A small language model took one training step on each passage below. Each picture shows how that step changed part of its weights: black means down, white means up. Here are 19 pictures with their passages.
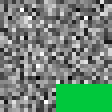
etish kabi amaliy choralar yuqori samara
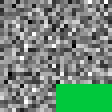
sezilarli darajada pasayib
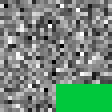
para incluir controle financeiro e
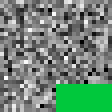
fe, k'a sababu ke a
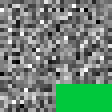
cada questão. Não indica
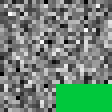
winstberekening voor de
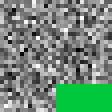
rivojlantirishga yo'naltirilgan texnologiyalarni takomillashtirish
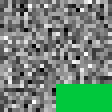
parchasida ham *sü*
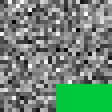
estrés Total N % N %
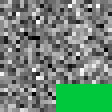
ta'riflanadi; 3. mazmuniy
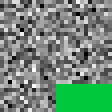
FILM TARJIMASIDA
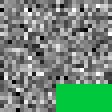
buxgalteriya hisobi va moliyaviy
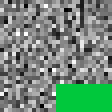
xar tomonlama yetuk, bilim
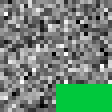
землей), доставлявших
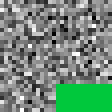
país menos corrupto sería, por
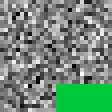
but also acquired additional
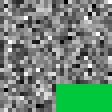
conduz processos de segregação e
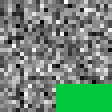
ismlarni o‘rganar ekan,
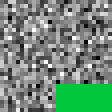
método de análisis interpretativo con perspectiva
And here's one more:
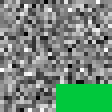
para medir presiones en sistemas
